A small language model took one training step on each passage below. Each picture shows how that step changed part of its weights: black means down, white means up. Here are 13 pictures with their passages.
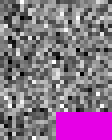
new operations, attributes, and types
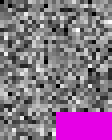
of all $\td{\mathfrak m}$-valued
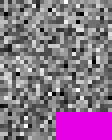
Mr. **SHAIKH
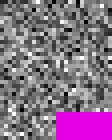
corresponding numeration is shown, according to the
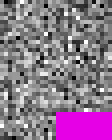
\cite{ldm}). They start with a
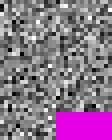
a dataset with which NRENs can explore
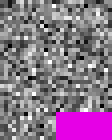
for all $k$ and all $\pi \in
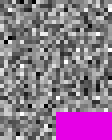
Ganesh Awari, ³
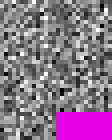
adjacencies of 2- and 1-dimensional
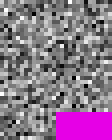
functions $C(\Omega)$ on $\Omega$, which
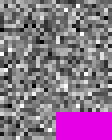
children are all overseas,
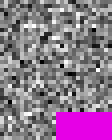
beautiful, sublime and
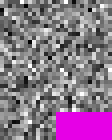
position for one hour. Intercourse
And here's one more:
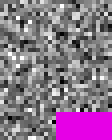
fiber polyester composite, a
